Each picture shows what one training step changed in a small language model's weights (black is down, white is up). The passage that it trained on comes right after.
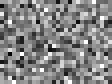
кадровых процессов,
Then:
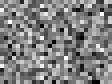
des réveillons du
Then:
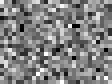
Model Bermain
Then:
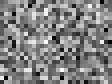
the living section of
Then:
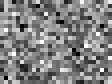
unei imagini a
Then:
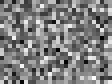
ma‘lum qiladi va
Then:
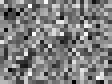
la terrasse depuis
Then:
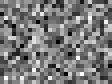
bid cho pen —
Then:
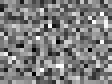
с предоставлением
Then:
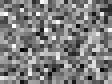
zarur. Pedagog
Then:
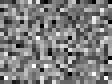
правових засад
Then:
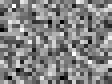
проф., кафедра
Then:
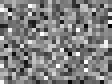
à leurs besoins
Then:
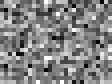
Jomiy kabi
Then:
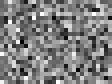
xodimlari bilan
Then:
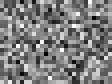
un uzticamiem
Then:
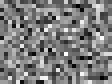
del nuestro consejo
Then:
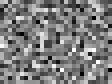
del archivo (con
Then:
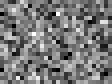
when given
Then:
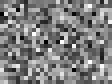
den Grabungen der
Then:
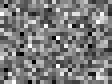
Les travaux de
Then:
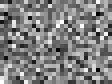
pelas especificidades
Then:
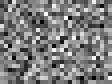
mengakses, dan
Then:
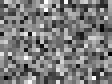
quruq massa
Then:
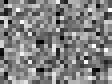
بست از
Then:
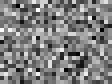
law enforcement
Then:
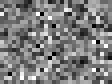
notable el caso de
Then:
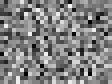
тил орқали,
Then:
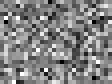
d'images, de
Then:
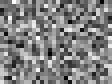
на запись к
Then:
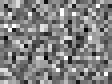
himoya qila
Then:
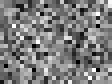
no corta materia
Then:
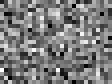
приміщеннях, на
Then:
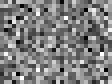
(образу) у
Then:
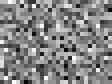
Shu boisdan ham
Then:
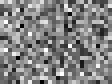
visível entre coisas
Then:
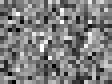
bin gewesen
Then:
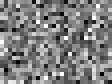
von Variante B ist die
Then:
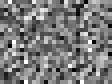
les jeunes en
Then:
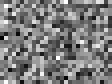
en vie humaine.
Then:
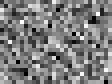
– свого роду
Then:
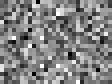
suporte ao longo
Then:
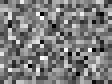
noche, evidenciando
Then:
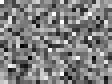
didalam diagram
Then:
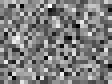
Alpujarra De
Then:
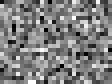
trên cả ba
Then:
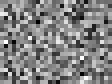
tushunish asosida
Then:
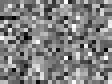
exige, como se ha
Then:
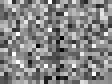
bu ikki tomonning
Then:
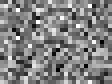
olumlu yönden
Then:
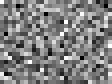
воспитание в
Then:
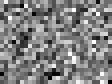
mavjud edi.
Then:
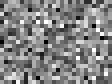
30 pacientes,
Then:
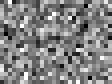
Islami secara
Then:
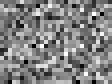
se ha enriquecido
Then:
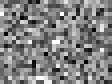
das campanhas
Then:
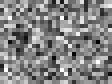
de hérnias é
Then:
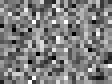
agente e regulamentando
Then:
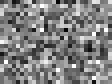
der UB ausgehend
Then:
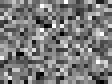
Co y CoV con
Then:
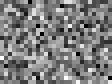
invasión de los
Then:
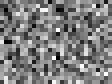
dalla IP CAM
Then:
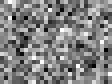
mos ravishdagi t
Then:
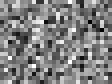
de la hibridación
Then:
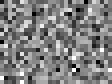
haqida ilmiy
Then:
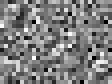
um efeito direto da
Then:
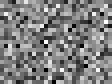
talab qilindi.
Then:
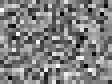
aprofundamento de como
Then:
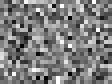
perseguições e
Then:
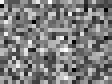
dalam mengajar
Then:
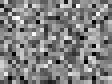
program is, in this
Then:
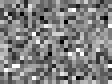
і соціуму.
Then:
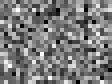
ishlarni bajarar
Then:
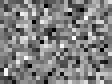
se ve cristalizada con
